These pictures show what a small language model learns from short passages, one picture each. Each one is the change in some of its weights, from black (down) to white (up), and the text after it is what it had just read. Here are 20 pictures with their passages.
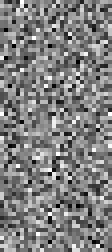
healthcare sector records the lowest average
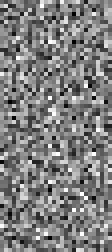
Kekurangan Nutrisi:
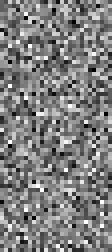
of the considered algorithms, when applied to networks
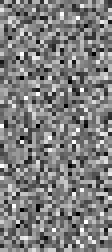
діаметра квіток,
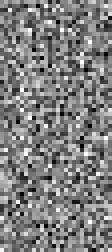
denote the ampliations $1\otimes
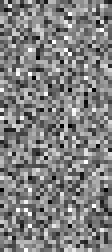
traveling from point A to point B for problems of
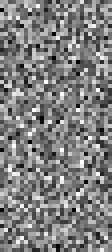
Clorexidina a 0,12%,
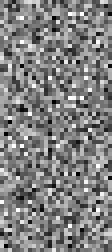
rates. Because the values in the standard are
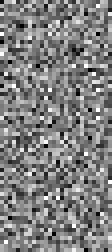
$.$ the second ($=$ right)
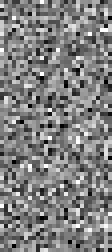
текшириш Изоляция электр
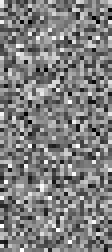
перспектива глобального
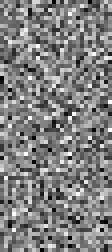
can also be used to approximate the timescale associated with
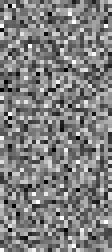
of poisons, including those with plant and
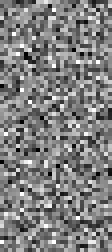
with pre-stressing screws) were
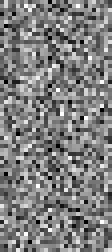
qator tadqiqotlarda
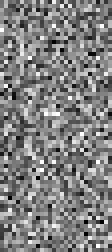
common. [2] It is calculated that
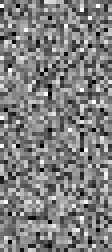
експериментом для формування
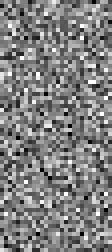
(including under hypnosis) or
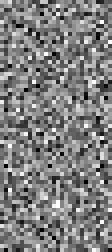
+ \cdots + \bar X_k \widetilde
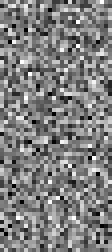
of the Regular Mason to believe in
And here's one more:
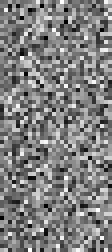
transparency. 2.3
